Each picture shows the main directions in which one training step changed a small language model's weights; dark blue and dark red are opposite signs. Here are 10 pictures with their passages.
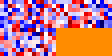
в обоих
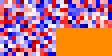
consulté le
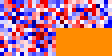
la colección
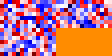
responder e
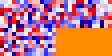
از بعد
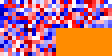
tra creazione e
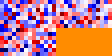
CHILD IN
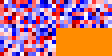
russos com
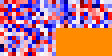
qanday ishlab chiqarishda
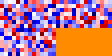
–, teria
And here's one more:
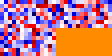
sotishga imkon
